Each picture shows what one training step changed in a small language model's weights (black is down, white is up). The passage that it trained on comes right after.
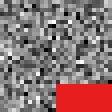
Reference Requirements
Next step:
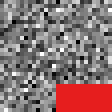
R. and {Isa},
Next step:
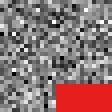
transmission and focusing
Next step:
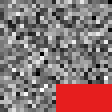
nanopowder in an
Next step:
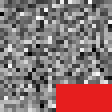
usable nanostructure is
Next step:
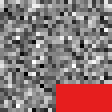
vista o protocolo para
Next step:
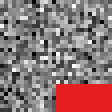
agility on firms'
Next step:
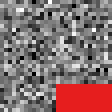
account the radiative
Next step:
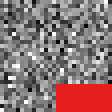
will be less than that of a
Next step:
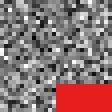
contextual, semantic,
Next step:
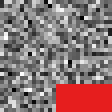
Clima para determinação da
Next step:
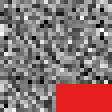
existence of the limits
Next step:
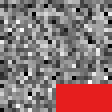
muhitning noqulay
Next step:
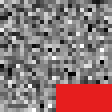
continuity plan to ensure
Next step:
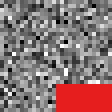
yaxshi, lekin
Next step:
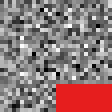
Este estudio se
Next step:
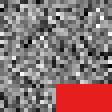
standardized DL and UL
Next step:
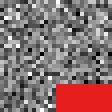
itself as the factors, it
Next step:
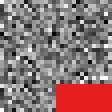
was reported in only one study, which
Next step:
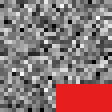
transferred between the steel
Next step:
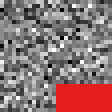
and life cycle
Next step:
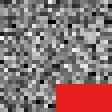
r. w Polsce
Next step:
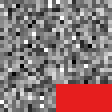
labour market situation.
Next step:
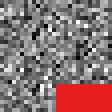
of God in Honour of
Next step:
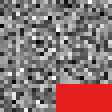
box test, blockchain
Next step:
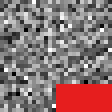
in a variable and dynamic
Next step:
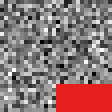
grant agreement No.
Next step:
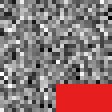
be proposed: H1.
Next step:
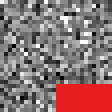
– bu shunchaki
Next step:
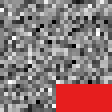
features in the distribution of operator
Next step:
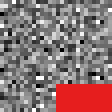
B.D.H.). These
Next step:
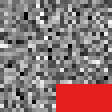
films have a distinct
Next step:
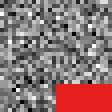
the upturn has been
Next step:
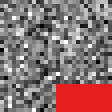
is about $\sim 0.5$
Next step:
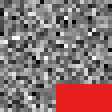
mazkur darsliklarda
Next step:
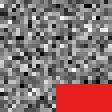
the posteriors in a real analysis
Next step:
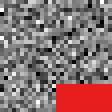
at a time. The values reported in
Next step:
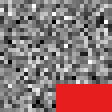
is a natural pairing
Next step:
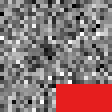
and $\zeta^\prime$
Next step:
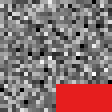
for the implementation of the proposed
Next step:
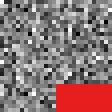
5: LDH Levels
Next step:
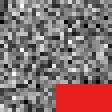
the respondents have BMI
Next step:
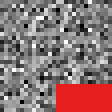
two distance cameras with
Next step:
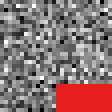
effective lifetime of the
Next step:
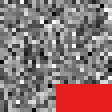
used to do, do, or
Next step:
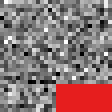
during the dry season
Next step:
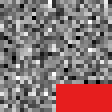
paper is to study the properties of
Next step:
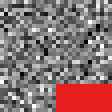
framework of NJL
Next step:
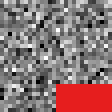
from two different grid resolutions
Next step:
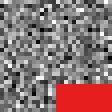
But they are quite fast.
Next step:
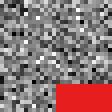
misconfigured (label
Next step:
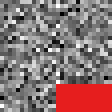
coefficients (obviously
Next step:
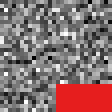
Devita Fahliza
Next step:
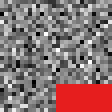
state, \begin{equation}
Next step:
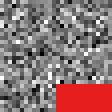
the decrease of pH.
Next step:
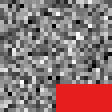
axes by $\rho$
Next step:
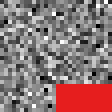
culture of nodal
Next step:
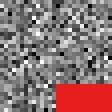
and an exchange of resources
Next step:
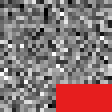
maqsadlari nima
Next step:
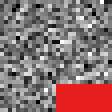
neutrino energy $E$. The
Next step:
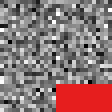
wa}} We wish to
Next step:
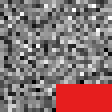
resolution scales which are expected to
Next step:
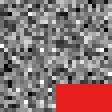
Vocational Education.
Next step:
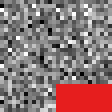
style give positive significance
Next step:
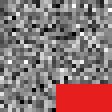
theory with single and double
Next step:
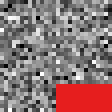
Springe (ASG
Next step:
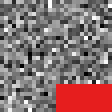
in the current work are much
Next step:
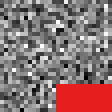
or all vertices of P_n
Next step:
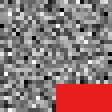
jamiyati asoslarini
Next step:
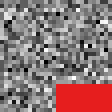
связанным с
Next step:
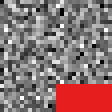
de revistas e sites
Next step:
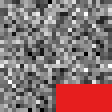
the thermal entropy
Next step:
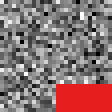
to the unscreened case,
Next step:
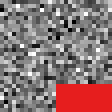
universiteti. Toshkent
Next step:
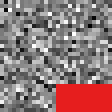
Botanica, Vol.
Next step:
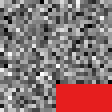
- Дарахт
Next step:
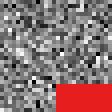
of the 4 GPa phase is
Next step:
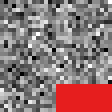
necessário para que não
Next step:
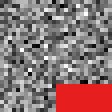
as mean ± s.d.
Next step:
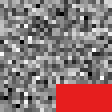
Service (NHS).
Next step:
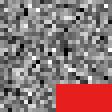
bacterial cell wall
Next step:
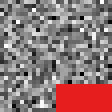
Delphi es una estrategia
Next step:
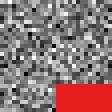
index shows a paradox even
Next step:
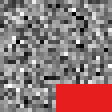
portanto, aspiram
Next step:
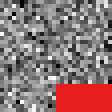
results for 107 binary systems with
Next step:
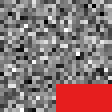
as catalysts in
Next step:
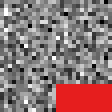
iluminação natural
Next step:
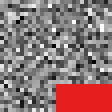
Inshalla kelermen
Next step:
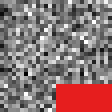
system agents, a simulation model has
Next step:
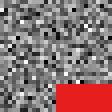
studies. The analysis was based on the
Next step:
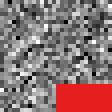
moves from one forcing
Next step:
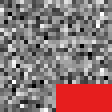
activities “Finding out about
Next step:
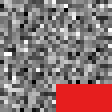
// *Вопросы
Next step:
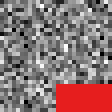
**llegar con mayor
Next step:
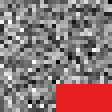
\end{equation} Then,
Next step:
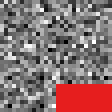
be highly divergent.
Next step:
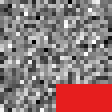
confirming observations does not
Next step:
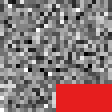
упражнений на
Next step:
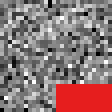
for the dual motor
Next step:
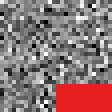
current non-electric
